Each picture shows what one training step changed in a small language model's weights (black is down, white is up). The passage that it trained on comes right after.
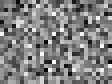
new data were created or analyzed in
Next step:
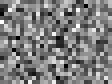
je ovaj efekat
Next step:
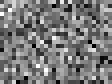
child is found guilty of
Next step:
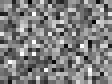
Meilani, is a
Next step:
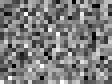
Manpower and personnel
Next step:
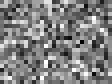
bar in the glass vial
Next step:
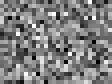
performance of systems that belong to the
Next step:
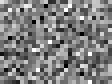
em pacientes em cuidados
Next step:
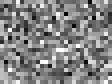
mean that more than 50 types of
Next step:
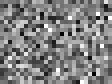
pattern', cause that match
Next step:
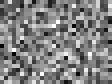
between nodes u and v may be
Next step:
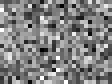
and enhance its value [30].
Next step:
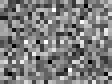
progresso da história que
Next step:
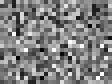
Project Group will together apply to
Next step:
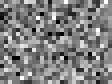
filter so that the expected value
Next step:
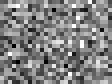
Republic of Georgia based on
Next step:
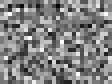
de los estudiantes y
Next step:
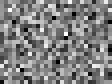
research skills in three key areas:
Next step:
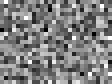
The regression results in Table 9
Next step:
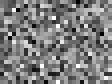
present new challenges and opportunities for data
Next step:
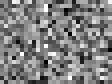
universiteti rektori,
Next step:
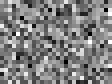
Plath’s ‘Bee
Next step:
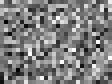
of A/D blocks
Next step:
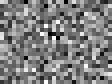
Sensemaking" occurred
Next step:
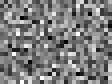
Masa Pandemi
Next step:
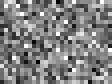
guarded by the male
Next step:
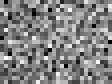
S. Aruna³,
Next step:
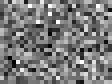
Égypte : le
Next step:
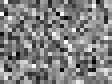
each problem varies, we 29
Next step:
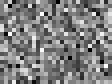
державного виконавця і
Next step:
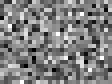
Сафоев Б.
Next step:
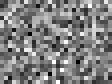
demás. Todo es
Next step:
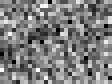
and required area — a trend
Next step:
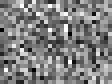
order n with entries
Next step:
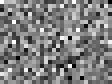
compleja de proteínas de
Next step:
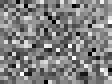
Erkinjon qizi Andijon
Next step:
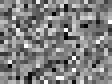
collections of old documents or
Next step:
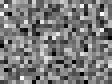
a doença periodontal
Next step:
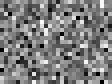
Avizul CC la
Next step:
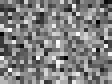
the combination of dasatinib and
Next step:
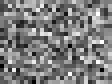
qiluvchi bolalar o'rtasida
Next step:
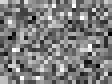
sebagai berikut:
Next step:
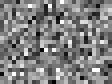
a compreensão do sistema
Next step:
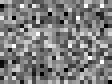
duas possíveis causas
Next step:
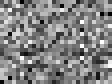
receptors and immune cells
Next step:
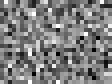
of EL, and relevant government
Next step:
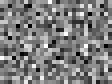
не только восстановления
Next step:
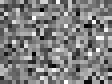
da sınırlamaları
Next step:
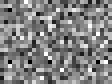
oilasi piyozlar
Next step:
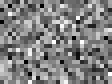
данных Web of Science и
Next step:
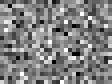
in carrying out specific
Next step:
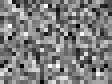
uchun), simptomatik
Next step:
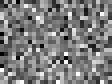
a successful project is the monitoring of
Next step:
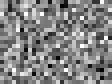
Disziplinen und
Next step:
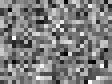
Sources The methodology followed
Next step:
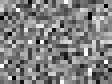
of reference of social constructivism
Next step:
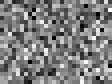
particolare, è molto
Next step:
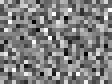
Caulina EM,
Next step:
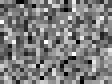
a compelling economic case for green
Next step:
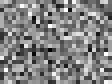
yasalishiga oid
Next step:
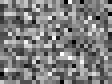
qiladi. Chunki inson
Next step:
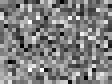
knit a live
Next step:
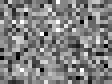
населення Верхнього
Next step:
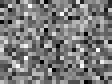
Bezug (1)
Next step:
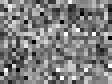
pensar fuera de lo
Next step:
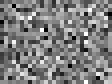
la Ley Orgánica
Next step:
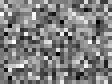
3 adults in the United
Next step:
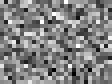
în baza combinării
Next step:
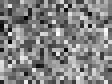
presentation and sharing with the
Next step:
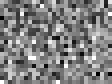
at low cost, extended data
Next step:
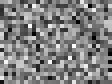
and his procedural rights in the
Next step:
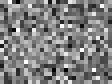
rubber behaves elastic
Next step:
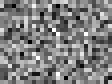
the application of "Job's
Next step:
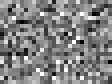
diversification is hindered by
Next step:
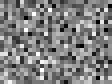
285) This statement
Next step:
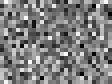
e) Similar work (Ian
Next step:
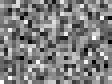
new ways of coordinating and
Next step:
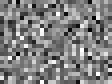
despite the fact that this strategy
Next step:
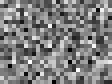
hoger dan dat in
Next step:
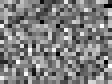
source-relay THz
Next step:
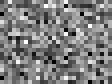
десятилетия эти
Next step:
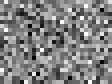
(I generally disagree that
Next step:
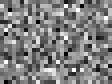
diakses pada tanggal
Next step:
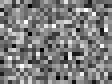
Learning Students' Perception
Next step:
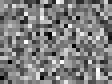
ґрунтах або
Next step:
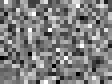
together with OB, designed the
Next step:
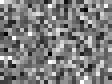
examine the possibility of
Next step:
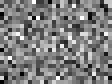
It must be emphasized that the
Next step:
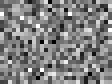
*Annals of internal
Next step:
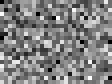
madaniyatini shakllantirishda
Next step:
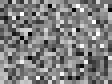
costs in sheep extensive
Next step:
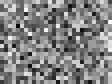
adding glycine
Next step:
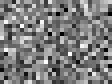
Havoda tarkibida
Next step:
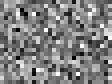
carbonation chamber 3
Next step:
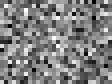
Socioeconomic Factors -
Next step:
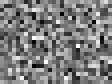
weapon; however, when
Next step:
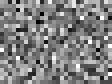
labelling, this file is
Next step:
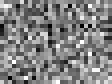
university sector needs to demonstrate
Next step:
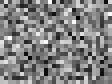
tema penelitian dengan
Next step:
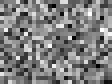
VITALISE, and
